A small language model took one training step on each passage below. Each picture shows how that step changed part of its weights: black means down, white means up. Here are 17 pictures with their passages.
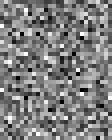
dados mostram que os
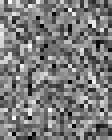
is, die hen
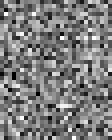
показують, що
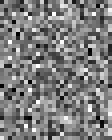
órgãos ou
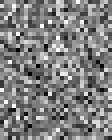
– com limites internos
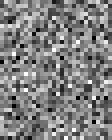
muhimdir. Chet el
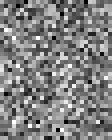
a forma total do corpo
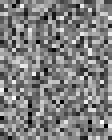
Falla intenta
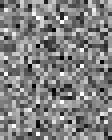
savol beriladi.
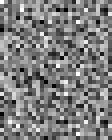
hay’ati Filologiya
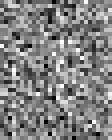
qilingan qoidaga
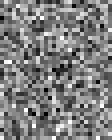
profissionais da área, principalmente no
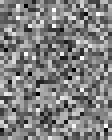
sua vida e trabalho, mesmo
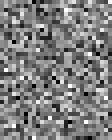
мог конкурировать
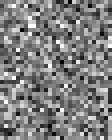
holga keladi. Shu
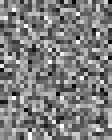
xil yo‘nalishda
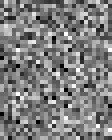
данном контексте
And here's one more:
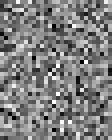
rivoj topishiga ta'sir
